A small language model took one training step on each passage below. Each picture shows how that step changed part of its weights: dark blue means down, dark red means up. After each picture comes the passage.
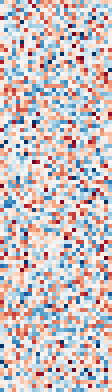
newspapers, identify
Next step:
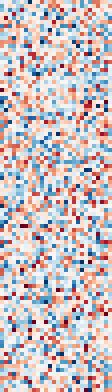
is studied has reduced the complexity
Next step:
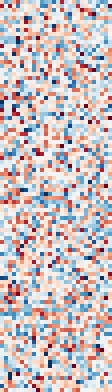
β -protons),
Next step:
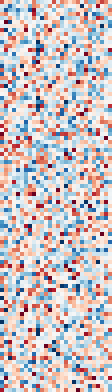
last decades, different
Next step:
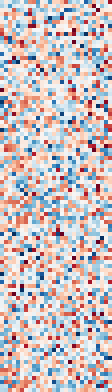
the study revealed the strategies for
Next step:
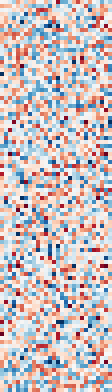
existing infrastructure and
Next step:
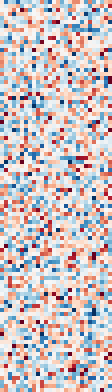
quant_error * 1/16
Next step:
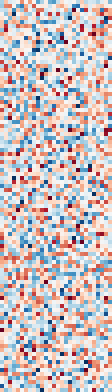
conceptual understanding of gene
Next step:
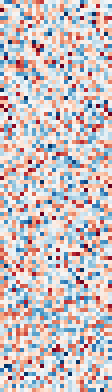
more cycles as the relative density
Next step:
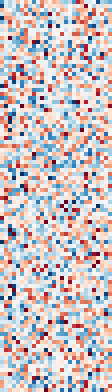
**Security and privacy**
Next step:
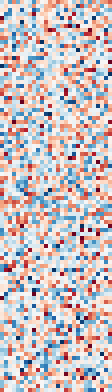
the article/paper No
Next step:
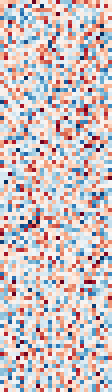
algorithm. 3. Results The
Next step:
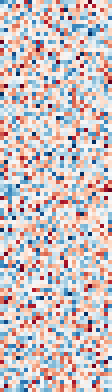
In its metastatic stage, the
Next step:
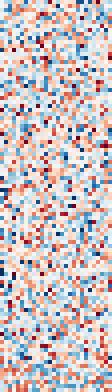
us to remain steadfast
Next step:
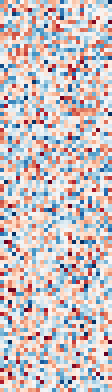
These questionnaires are focused on
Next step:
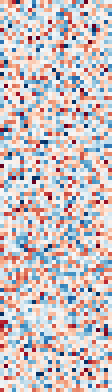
the flaws, gaps and
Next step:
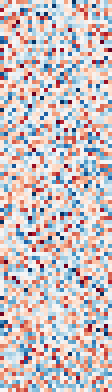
to the prodromal AD group
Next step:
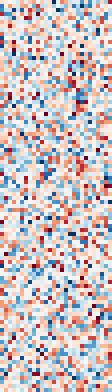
status. WP Leaders
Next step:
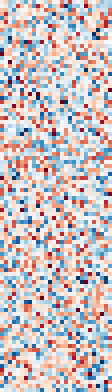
expectations dynamically which gives
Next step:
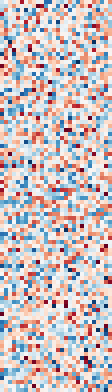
light of the preceding
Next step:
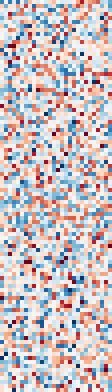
patients Percentage Start with
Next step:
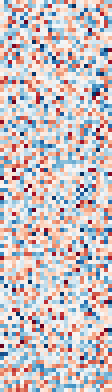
training data. Our approach achieves good
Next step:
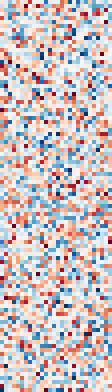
is closed. By
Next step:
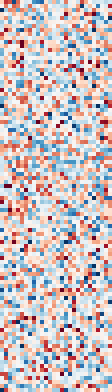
underlying this article are available
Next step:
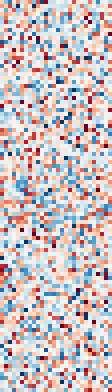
the excess of solvent was
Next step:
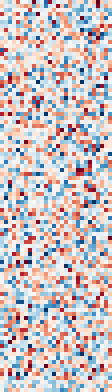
resolution i.e. ability to
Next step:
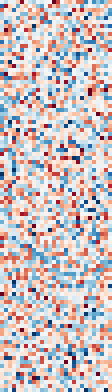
engagement improving societal
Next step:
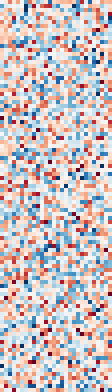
biblio.bib list
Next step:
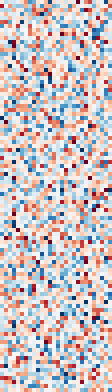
Recurrent neural network
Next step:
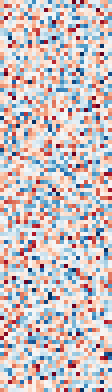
observed AMV is computed using
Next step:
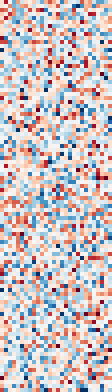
surgical procedures and has
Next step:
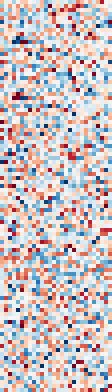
hydrophobic coating.
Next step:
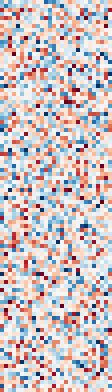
per capita 2.2
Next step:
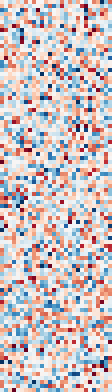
has no moving parts and require
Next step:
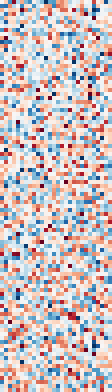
IoT and ICT performance I.
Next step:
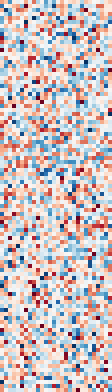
basis after storage at room
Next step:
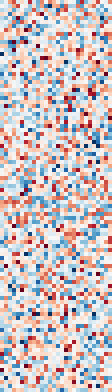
to cooperate with others.
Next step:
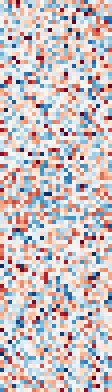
specimens are rich in information due to
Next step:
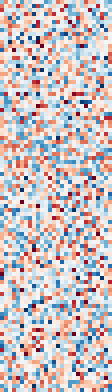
control wallpad stores the
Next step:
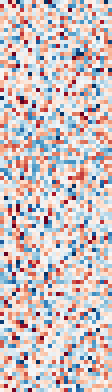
seen in terms of social and economic
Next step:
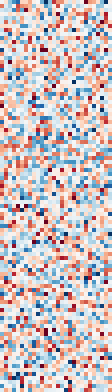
bridge pier is a
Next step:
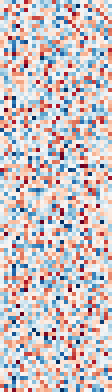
Boka Kotorska
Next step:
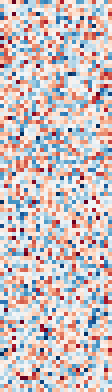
components for train. 6.
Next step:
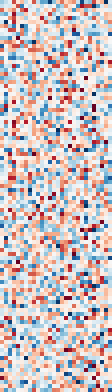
of IaaS. Reduce
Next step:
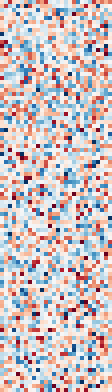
to the FeO content in the
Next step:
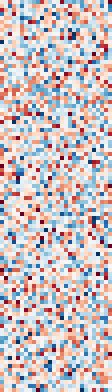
of the mentioned calculation models
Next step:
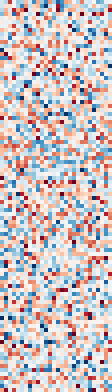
there will be a 'one-size
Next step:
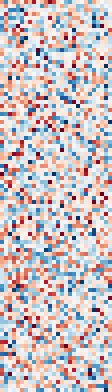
which can be a scarce
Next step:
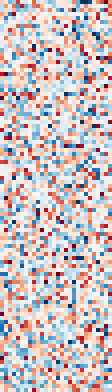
into account the asymmetry
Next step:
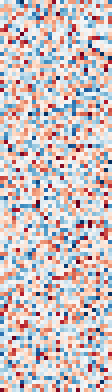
and distribution during crop growth.
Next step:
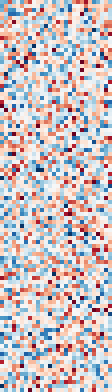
This Article: Sandeep
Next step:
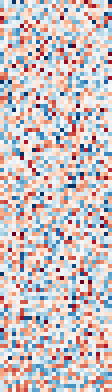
perovskite solar cell with
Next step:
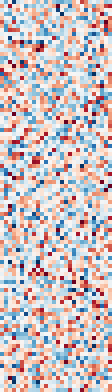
XTAP. Saturation
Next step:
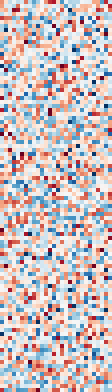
that electron transfer will be
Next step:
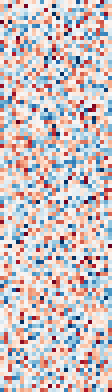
and talk about stress, they
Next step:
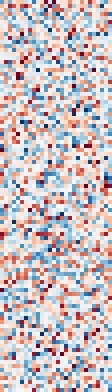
give a 120 orders of
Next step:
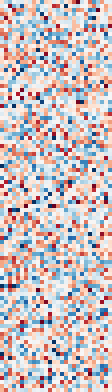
stages: preparation, analysis and
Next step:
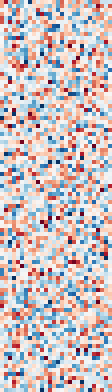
the mind of Barrister
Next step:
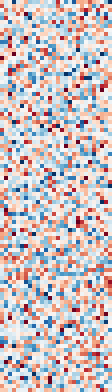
every perception needs always a
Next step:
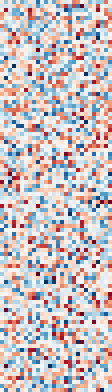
Sens. Spatial
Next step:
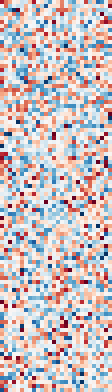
the reproduction process when we
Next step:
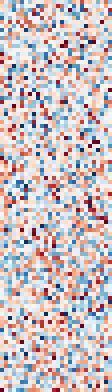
that repeated exposure to the
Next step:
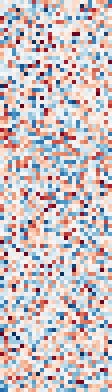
**Design:** Individuals
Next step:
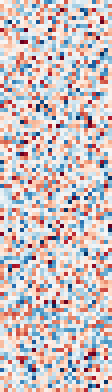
precisely and to endow them
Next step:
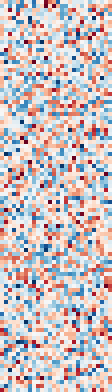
this study as threats to the
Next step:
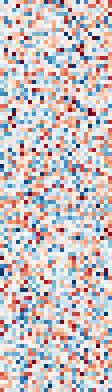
measured. Among the study
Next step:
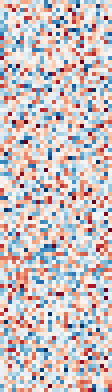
we should ask for someone's
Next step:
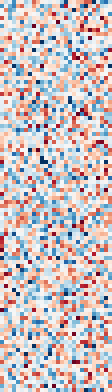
System F_< using path
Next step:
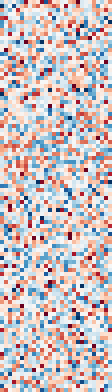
two-point or third
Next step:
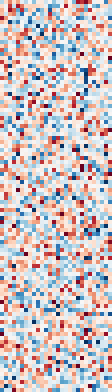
described above. Membership
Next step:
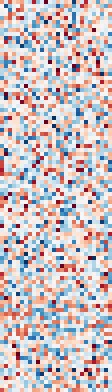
simple, serve as an
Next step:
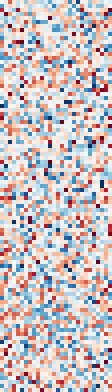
or be part of a larger
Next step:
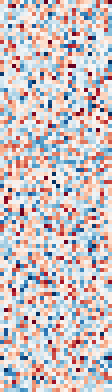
healthcare, traffic, and
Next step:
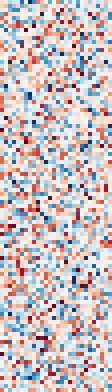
for 60 seconds followed by
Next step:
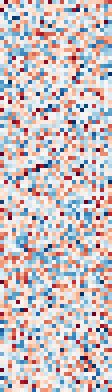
the convergence of the cost function
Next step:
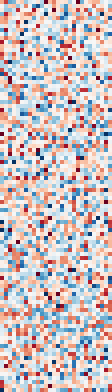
because the stellar radial
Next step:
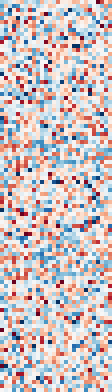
community engagement in research. We have
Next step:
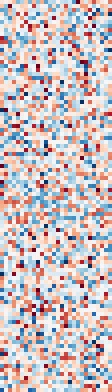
rubric-based prompts,
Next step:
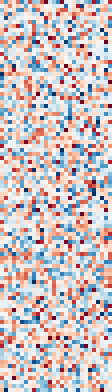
group of expert and 57.4
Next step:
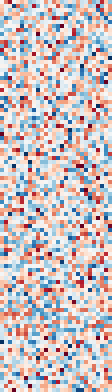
would seem to be the main impact.
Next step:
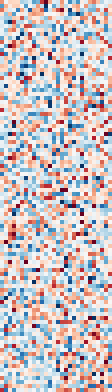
Burning. Prescribed
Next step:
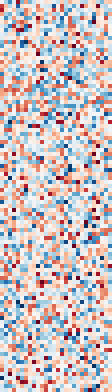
particles are then collected in the
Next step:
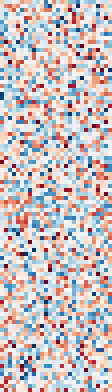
did not ask any further questions
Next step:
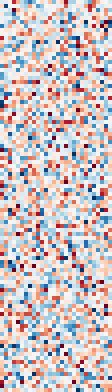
on nurses showed that
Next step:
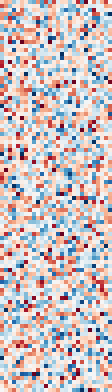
24 citations in less than a
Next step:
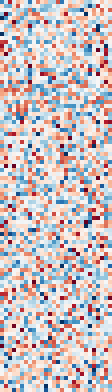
applications is the active participation of
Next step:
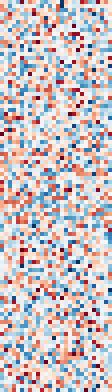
taking a constant volume
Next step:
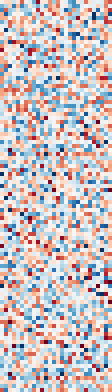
is still against the
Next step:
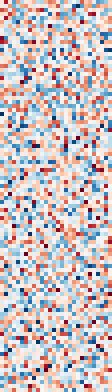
to their own procedures.
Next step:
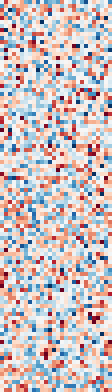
learning) but **never** be
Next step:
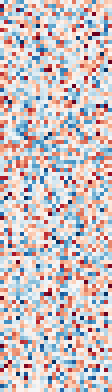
the other sources, other than
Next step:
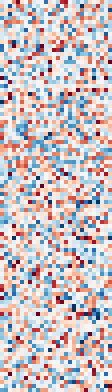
the difference between ρ and the
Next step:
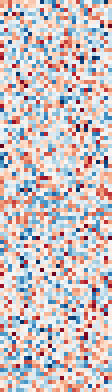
possible damages to the marginal
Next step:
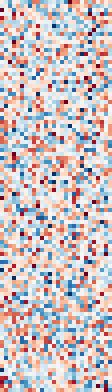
the Root mean squared
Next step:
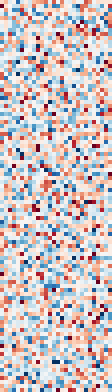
a single study. (19)
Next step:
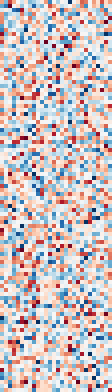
3D visualization of data is provided
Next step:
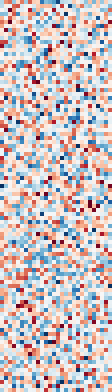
a surgeon chooses the
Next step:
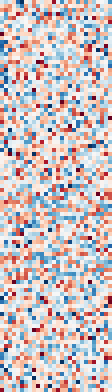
affecting the growth rate. In
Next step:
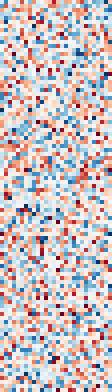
a new seal design and improved understanding
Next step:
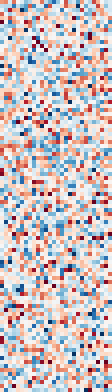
alone is insufficient to
